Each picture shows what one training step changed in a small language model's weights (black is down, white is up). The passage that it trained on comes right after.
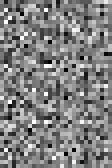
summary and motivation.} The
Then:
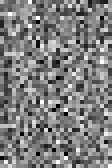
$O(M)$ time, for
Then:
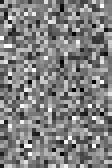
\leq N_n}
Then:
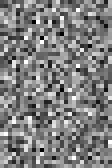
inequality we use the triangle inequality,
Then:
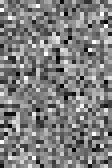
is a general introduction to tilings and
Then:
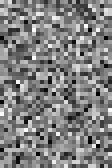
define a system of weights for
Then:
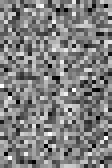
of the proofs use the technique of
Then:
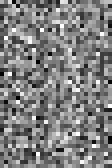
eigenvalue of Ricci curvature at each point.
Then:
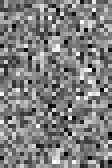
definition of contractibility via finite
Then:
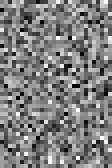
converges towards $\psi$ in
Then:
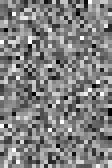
diagonal as a class and which complements
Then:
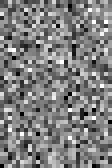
implies that also $n\in
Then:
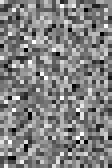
show the likely location of an
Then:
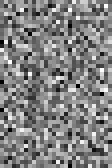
est consacr\'e aux
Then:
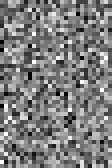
$C$ such that for every
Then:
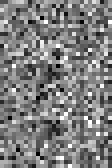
the divisor function. Consider the elliptic
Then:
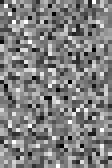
*_D R \supseteq
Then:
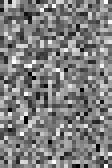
R$ together with an action of
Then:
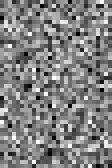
for arrangements of unit circles no significant
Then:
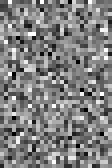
independent of $N$. The above estimate
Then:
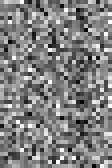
0 & \text{otherwise},
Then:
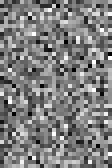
and a theory of holonomic modules
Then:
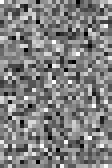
recall a known result about variation of sample
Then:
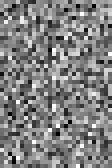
of monomials is available be used in computing
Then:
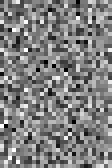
c_2$, which is nonzero for
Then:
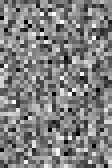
Problem:} What is the largest cardinality
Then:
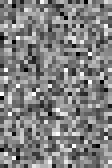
appropriate selection of the number of delay
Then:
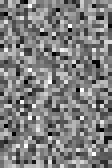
for 500 iterations, the
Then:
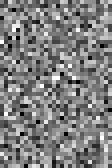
that the critical points of $%
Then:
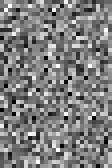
subgroup $H^{\prime}\subseteq$
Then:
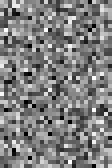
\begin{eqnarray*} \left\{
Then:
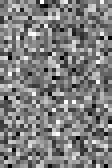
to a question of Burago
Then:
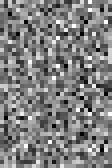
strictly stationary sequence, and let ${\mathcal
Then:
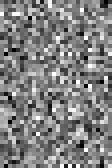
dataset is available as the present
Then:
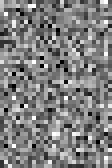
linear part of $F$. We are
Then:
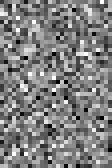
multiple lineup entries optimized for
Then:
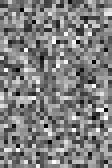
we call the (unique) element of
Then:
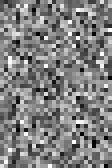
matchings, \textit{Linear
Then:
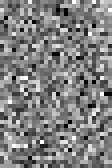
continued to believe in the
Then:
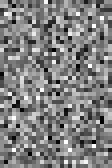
free products of nilpotent groups. Another
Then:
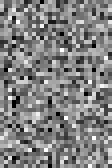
We provide conditions which yield a strong law
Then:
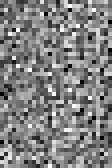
forward problem in this example is expressed as
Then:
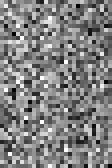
\partial_t \vph +
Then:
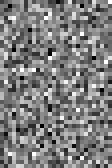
second. Une fois
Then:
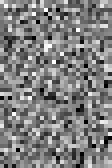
it will be normally distributed about
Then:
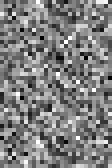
constructions go back to Nichols
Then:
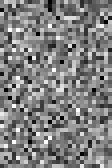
\[ \lim_{r\uparrow
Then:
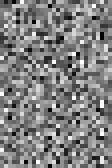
are correct or not, and help
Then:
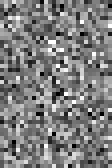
Let $\vector{f} =
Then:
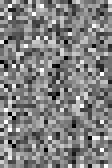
results show that this approach is both
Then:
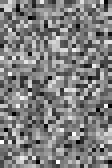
of a~Boolean algebra
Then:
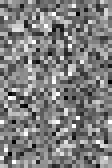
the usual formula $( x_1
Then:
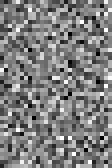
^2$ can be any number of
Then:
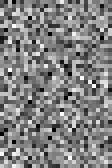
as appropriate, exponentially in
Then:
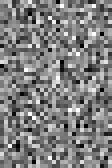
feedbacks. They are grateful
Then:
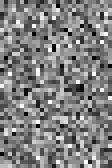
which is solved by a simple iteration
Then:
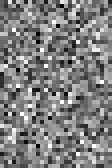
inverse if $(M, \widehat
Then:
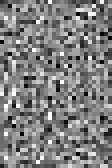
parts, which causes order reduction
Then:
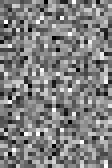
the whole series can be summed:
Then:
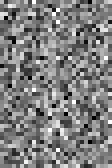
\item $W$ is $\mathfrak
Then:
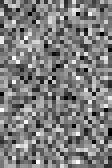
second setting, species $A$,
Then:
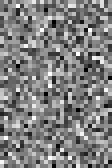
ability to architecture the
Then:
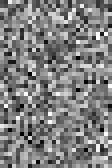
$(u, v)$ and source term
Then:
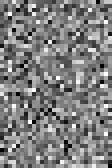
à gauche sur $H$.
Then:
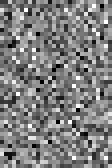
but no proper subset of $R$,
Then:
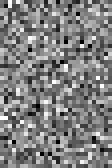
holds. If $\lambda > \hat
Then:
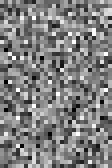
be the superposition of drifted
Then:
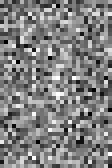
and a larger system of equations of the
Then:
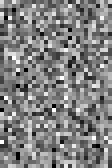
in the Coulomb
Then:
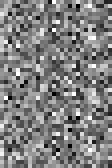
height7pt depth2pt
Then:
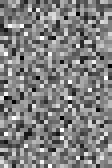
$n_2$ according to the
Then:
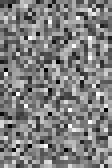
property and has no maximal models, then
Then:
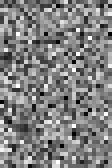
and where } X_a\in
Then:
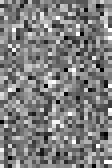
the target space). For a Lipschitz map
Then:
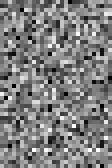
we lose the parental identities and
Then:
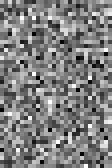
be a set of cardinality $m$
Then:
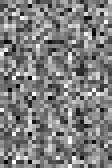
then the sequence of dimension vectors and inclusion
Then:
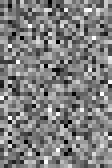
proof for this case is long and
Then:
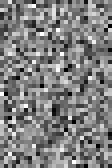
dimensions of the cohomology modules is finite,
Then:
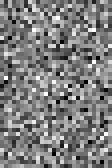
them yielding the series given in
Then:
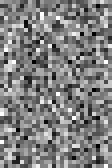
the symbol by the action of the operator
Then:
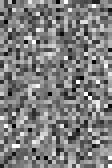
following lemma. \begin{lem}
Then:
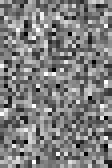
the constant rational solutions yielded a
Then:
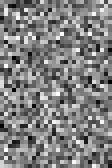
author is supported by Conicyt grant
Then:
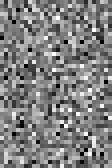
them with any scaling. Forward errors
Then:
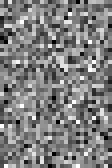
an even problem size, it performs
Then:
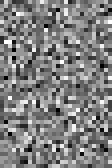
a confusion. A graphical version
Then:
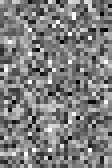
The minimal ideal $M(L)$
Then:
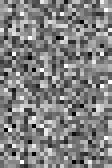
\hskip .5in =
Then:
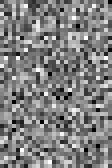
We need little more than the
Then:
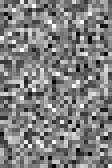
the same arguement in
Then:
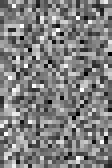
$\ell+1$ label count,
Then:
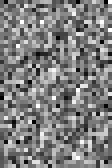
$G \cong Q_8
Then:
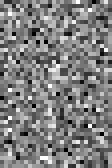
of Theorem~\ref{kyt}
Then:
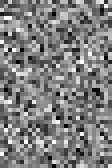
BCD}, the same property holds for
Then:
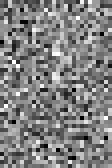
shows that for certain matching data of quadratic
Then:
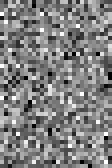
similarly as $J_{111}$, while
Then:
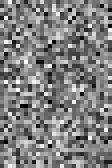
classes of left (respectively, right)
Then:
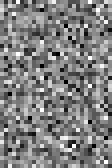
using the tools just described, we first
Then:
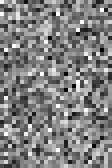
three-punctured sphere is
